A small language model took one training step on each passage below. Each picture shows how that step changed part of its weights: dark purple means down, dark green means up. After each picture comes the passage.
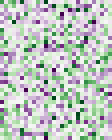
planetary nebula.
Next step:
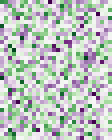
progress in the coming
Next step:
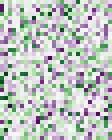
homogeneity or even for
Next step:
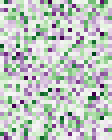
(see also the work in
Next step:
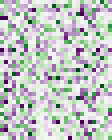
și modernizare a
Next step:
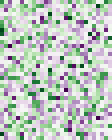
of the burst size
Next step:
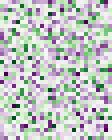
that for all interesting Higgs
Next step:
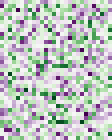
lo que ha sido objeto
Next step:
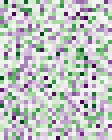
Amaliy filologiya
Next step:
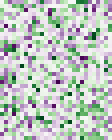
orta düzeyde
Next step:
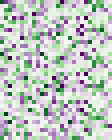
experiments along in-plane and
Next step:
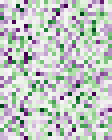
vacuum modes as the original
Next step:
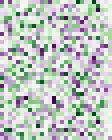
calibrate the
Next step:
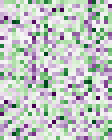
инсон қилиб
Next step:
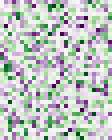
session-based methods make
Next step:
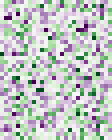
geleceğe yönelik
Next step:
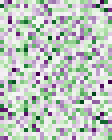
may be understood by
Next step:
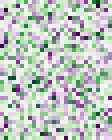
of Persons with
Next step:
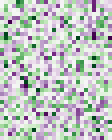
tanto, quedará
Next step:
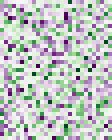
CLT, caput,
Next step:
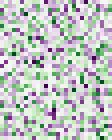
luzes e da
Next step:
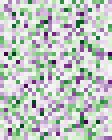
mais tenter de les
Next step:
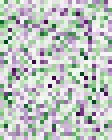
marketing strategiyalarini
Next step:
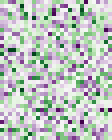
An important characteristic of this
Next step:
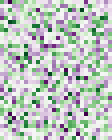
of measurements corresponding to a single
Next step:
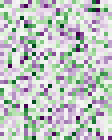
funcionamento do mundo.
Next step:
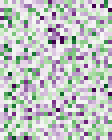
opportunities are taken but
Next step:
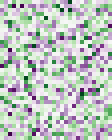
by \begin{equation}
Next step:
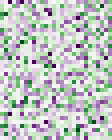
common divisor is
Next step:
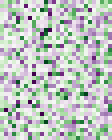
Innovation Strategy
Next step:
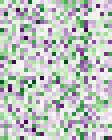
case of OTS,
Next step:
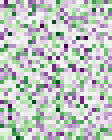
it's cooked,
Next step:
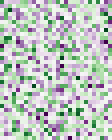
the scale dot-product
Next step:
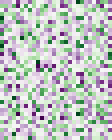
interviste indicano
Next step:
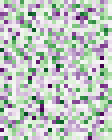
the single cluster algorithm for the
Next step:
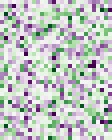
psixologik ishlar
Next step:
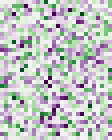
processes in astrophysical
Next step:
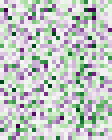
oshirish uchun taniqli
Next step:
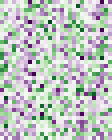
xalq maqollari.
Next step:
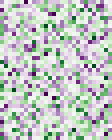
практику. Для
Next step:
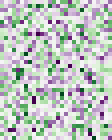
this solution is \be F
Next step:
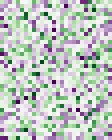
be easily generalized to
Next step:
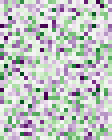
inculcados (que
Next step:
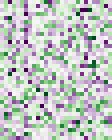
mamlakatlar iqtisodiyotining
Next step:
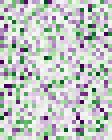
omil hisoblanadi.
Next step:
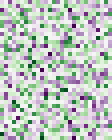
on how the perturbation is
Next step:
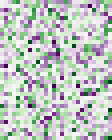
phase. The characteristic width of
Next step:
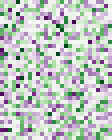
sinensis* L.)
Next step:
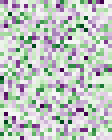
at the so-called
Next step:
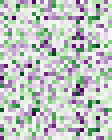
algebra of Galilei
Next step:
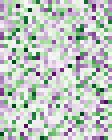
ansatz that requires the metric
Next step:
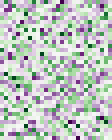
cancel the double poles
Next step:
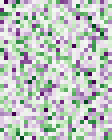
the two scenarios. When
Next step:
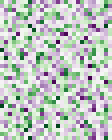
the direction in the plane of
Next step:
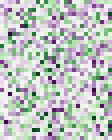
stars to perform an initial
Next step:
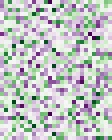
; dans ce cas, le
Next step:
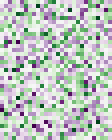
Autor y Derechos
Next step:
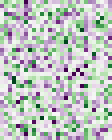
frantsuz metodistlari
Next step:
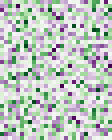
turns out that the combination
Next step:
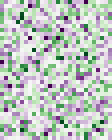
and references therein.
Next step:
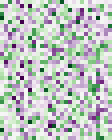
se srpska
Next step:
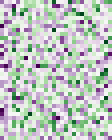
correcta que a un
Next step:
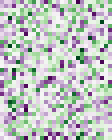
bem como a conhecer
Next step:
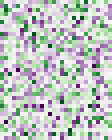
& Maukar,
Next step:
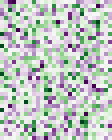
T2 values using an
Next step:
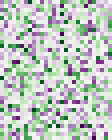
reproduction of the experimental
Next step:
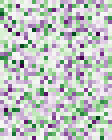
bitimlarni tuzish
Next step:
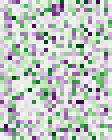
of both Fe electrodes
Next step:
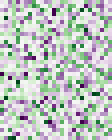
this model. Kalit
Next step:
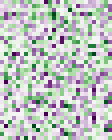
is determined from the total width
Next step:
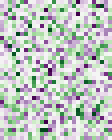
para o triênio
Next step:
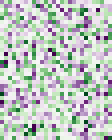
\rho_t \ln
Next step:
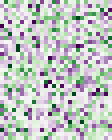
with low confidence
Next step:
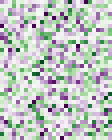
to restrict our attention
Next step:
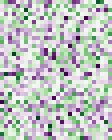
are: $\theta_j
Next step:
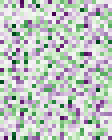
{\bibfnamefont {S.}~\bibnamefont
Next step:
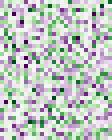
tadqiq etish natijasida
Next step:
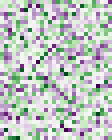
ratio $S_R$,
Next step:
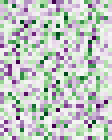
// Химическая
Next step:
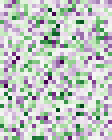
a self-consistent
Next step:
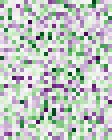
distance. Despite
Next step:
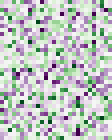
- target va turli
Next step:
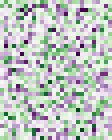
Innovatsion faollik
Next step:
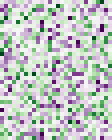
realm, especially for
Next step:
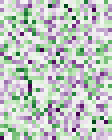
Achieving their growth
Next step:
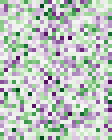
a boundary term to the corresponding
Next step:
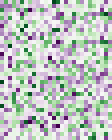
the least possible radiation dose
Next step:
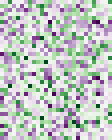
la información y comunicación en
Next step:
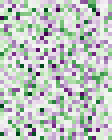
paper is the following. The
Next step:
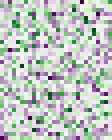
depicted by nodes in
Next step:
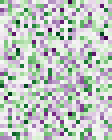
of $f$ in
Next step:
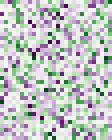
the critical exponents are calculated
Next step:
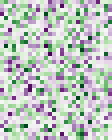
NCR form factor,
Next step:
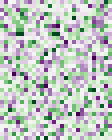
we reviewed. It allows
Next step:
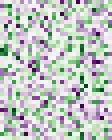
(?), admitindo
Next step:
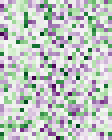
up to a maximal dimension
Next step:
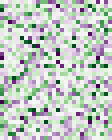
paper. Discussions
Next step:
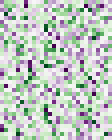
щедрыми. В
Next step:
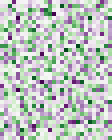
crucial for shaping
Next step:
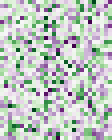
interaction rates. The distance of
